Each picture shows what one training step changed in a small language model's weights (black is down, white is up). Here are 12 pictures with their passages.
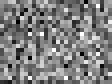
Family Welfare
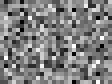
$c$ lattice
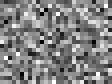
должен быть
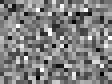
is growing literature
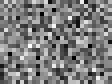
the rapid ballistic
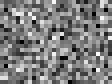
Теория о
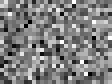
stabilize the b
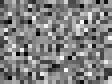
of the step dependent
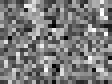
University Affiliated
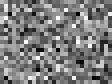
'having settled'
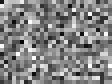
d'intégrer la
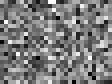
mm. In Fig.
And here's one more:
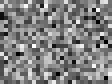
such heterostructures
